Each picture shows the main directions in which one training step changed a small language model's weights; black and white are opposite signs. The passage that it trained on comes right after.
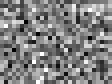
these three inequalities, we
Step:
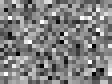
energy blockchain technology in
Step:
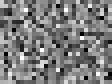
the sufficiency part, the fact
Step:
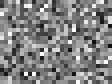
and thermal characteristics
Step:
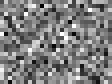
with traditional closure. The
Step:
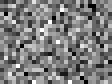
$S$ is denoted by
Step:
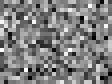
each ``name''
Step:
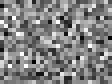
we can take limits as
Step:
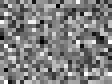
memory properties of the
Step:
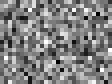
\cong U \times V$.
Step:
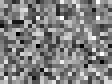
the following (1)-(4)
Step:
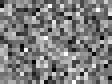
of passing trucks
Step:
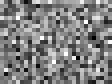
conditions leading to an Airspace
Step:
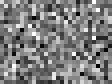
Driving Seat
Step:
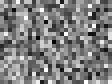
Subpart A -
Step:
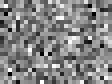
are symmetries of
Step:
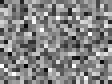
the Child on the sale of
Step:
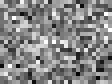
decade have spurred an
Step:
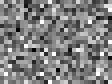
about 45% and decrease
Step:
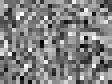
By the $\varepsilon$-uniformity
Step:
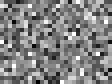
1130 under rainfall
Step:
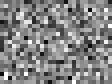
all values in a column are
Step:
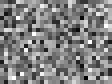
$\sigma$. We compose the
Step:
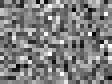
counterparts of the series
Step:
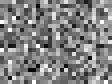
``top'' side from this
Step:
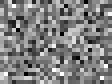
was also found to be significant
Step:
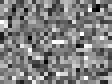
a fixed stopping time
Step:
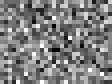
computationally expensive to
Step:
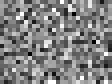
both $\forall t$. Although
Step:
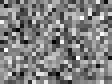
Side'} For each
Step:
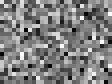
administration reform to
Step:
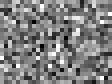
node $v_{i}$ to
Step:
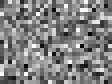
and criterion C_C
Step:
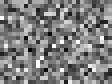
bottom cell. -
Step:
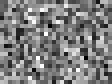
proved. \vskip
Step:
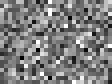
\begin{align*} \max
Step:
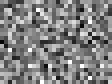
the construction of barrier
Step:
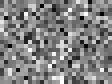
with value in a chosen
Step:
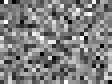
Coursepack also
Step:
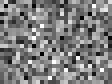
Hietala J,
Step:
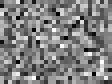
and one may start thinking
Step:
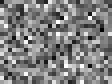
inhibitory effect.
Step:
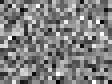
(**Figure 1**). Figure
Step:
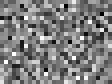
flow semi-similar
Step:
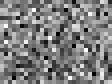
which a public relations
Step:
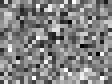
Industry 4.0 is a
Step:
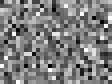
and eminent danger of
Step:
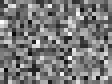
images. Also,
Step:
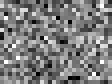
that we have the following:
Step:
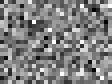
lacking the ability to process
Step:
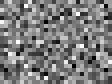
related to some scene are associated
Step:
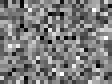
readings during L2
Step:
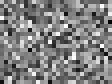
digital industrial
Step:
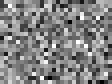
under conventional assumptions,
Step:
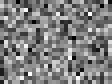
that the subsystem generated by
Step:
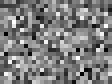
Theorem Here, the number of
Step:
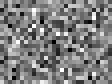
one shop; two shops
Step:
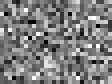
such that the following conditions hold
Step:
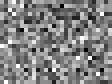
great variety of measurement
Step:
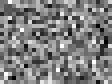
weekly basis because we
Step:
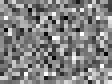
77% reported 6
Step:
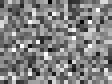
be prime ideals of
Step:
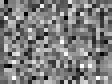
with $g$ as desired.
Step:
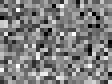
more than one anatomical
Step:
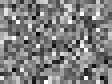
set $T_0$ small
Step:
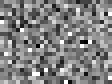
to demonstrate a
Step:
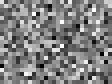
NSF of China
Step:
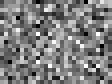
conditional, contingent and
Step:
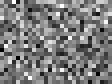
discuss adaptivity and
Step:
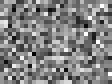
a line $A\subset
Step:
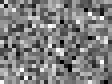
Alias Design
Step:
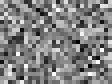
at studying employee
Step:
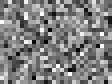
evaluate the progress of
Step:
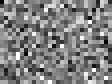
4: Specification of the
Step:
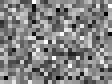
degree of the inverse
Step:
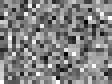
homogeneity. The
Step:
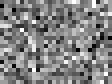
verify that \( \varphi
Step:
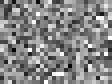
(a) Speech and
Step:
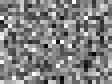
useful to hand a
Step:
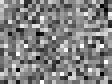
provided that } 0 \leq t
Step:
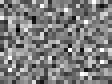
divided into monolithic
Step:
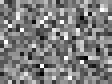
Summing and using \[
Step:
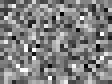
$k \to \infty$ on
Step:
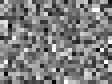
affecting rural
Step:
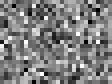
domain with the flow.\\
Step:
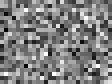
of such integrable cases will
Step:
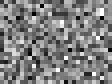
from rural areas. The
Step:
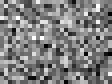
policy, it is important
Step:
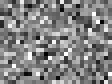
to replace $R$ by
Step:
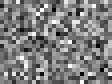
and the Caribbean,
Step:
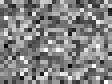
was because the crude
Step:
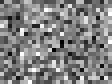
needs to be resumed.
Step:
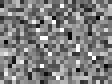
bypassing important
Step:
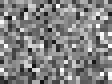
with bounded curvature and satisfies
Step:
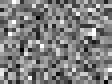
knew how to seduce
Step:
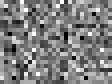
the standard deterministic V-K
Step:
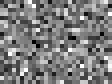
move to the proof of
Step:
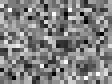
decrypt, decryption
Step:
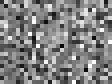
interests or personal
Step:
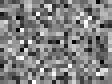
entropy, while in
